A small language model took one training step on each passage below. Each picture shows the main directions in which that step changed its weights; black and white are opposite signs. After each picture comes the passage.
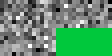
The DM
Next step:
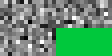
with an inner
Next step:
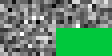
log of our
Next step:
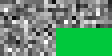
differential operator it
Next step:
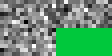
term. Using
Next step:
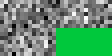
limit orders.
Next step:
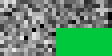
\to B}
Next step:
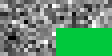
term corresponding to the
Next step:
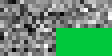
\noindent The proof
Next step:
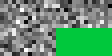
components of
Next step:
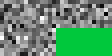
that an exact
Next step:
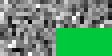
When quantum
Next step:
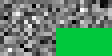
word ring
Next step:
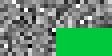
vectors with
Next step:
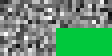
we turn
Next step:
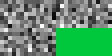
is much
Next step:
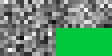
and its parameters.
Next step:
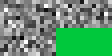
first that there is
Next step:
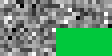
set of all
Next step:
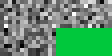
us also observe
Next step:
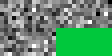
degree of
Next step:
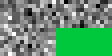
\\ \hline
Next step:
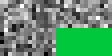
second minimum in
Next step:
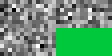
say that
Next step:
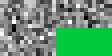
In what
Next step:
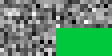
the end of
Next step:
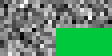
implies that for all
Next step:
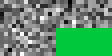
that, for every
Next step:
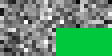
during the
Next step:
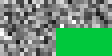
and what he
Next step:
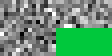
we have to show
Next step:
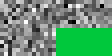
can be expressed
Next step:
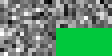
low energy theory
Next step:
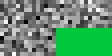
are used for all
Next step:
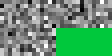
structural order
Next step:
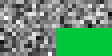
pointing out that
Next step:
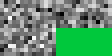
applications in
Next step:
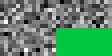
are not provided
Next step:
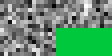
This figure
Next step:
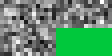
the phase structure of
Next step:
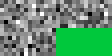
point particle
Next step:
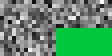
no longer a
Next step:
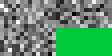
method, also
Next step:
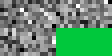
for jets
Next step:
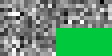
the RFQ
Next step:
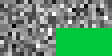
to detect
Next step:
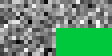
CPU can
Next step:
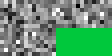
for dark
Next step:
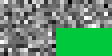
and only if
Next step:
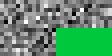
are shown as the
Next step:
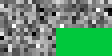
to appear in
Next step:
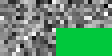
However, if
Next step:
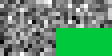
B for optical
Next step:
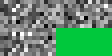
data for $t
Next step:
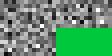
$\theta$ is
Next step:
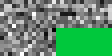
the QML
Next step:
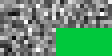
the nature of
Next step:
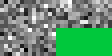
moments of all
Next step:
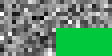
string topology
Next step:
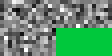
an appendix
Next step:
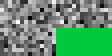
area include
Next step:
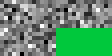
comparable to
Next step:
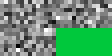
and whether
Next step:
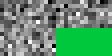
significant weight
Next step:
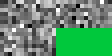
loss of the
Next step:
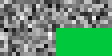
a strict
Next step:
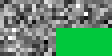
a number of
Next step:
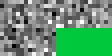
notation of
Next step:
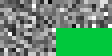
defined by \[
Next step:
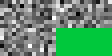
form.'' The
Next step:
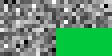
case, and
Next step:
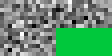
of, for
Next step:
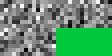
be used to
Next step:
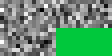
a nonzero
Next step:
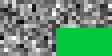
for the proof of
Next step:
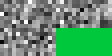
S/N sample
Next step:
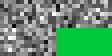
to a set of
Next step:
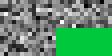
equivalent for some
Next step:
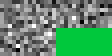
of this study are
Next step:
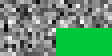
relax all the
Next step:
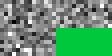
depending on
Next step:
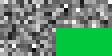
and $n$
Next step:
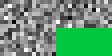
limit being
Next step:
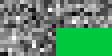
denote the orbit
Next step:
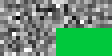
this will be
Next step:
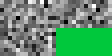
1d show the
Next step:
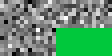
may regard
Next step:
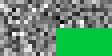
can also be
